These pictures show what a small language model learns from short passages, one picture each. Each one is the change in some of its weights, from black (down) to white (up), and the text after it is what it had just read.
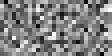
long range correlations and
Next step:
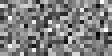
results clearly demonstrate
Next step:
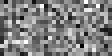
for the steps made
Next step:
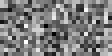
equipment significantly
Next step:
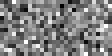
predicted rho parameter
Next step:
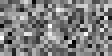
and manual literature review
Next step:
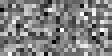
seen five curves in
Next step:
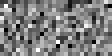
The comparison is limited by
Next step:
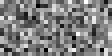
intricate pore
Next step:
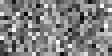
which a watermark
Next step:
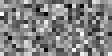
continuum limit. The procedure
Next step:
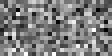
on the maximal
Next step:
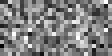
the expected range of values
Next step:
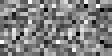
of transition of the
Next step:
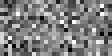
Jinpeng Li
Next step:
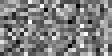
of basis based on physical
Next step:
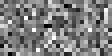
favours high
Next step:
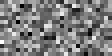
model of an open quantum
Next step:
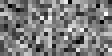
folding dynamics and
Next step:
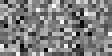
des Landais
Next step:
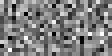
ratio between $U$
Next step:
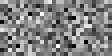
but, as shown by
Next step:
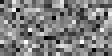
average of 847
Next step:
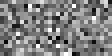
extracted from different measurements
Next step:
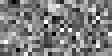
mA of current
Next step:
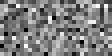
method is that the use
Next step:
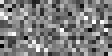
shown in panel d.
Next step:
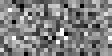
several argon based gas
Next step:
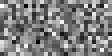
denying velocity caustics
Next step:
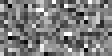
any singularity on
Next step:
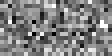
For $\lambda_0
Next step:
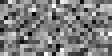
matrix defined earlier
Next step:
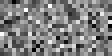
particles from this CME
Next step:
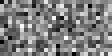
coronal plasmas represent
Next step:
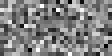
and the analytics at
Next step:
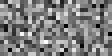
the policy,
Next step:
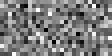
not so strong and the
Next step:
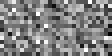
example, the defect
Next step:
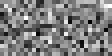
For the priors on
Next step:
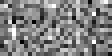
For both cases,
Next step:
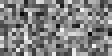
two axion fields.
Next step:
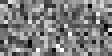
the multiplexing
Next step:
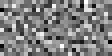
than zero and that it
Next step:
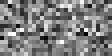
the scalar mode of the
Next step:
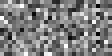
red dotted
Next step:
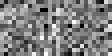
a.u. This
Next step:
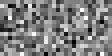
production cross sections
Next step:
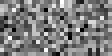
can Hopf
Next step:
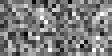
suppressed simply by
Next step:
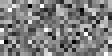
stability of quantum
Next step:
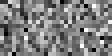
the possible use of
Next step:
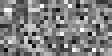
and also the production of
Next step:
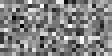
for eHATA
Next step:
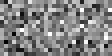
all authors analyze the
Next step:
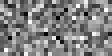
one can apply the well
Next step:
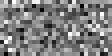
elliptic flow
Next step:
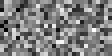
system near the Fermi energy
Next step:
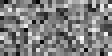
min}$. Note that
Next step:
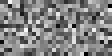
the matter fields and the
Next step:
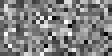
(x) denote the
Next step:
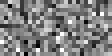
the fermionic
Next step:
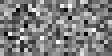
effect on the probability of
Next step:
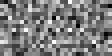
reconstruction efficiency,
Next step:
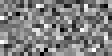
expectation is taken
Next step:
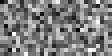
sum rule is
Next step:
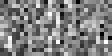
-- persisted into
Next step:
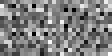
plates never
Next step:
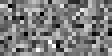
DW takes only
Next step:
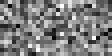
the particle density in the
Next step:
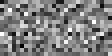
continuum. Low energy
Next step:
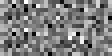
testing is essential
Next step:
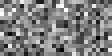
ideal quark gas.
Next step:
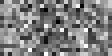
check of our results,
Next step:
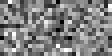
the positive definite function
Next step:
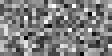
behaviours of
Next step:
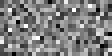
{\cal H}_{\alpha
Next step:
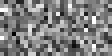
is described in detail
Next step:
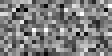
distance limitations of
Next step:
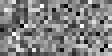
and thus build an
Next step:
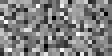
time slot is
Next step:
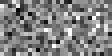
interaction study to both
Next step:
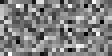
equation model for a
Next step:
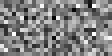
to a step size which
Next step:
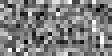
two-point correlation functions
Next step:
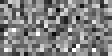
the energy range. Figure
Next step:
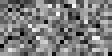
observations with a very similar
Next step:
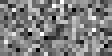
first phase of the
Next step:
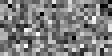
our intention is to
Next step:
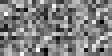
level cross sections for
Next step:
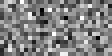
proportional transfer functions defines
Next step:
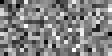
potential deception.
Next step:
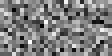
Cultivation of
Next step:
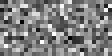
(value network),
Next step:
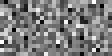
crucial part of
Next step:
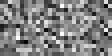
the value of the
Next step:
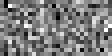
now directly dependent on
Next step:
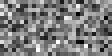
localize in the
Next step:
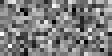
aggravate or
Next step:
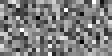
vacuum Einstein equations
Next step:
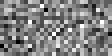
of error. The resulting
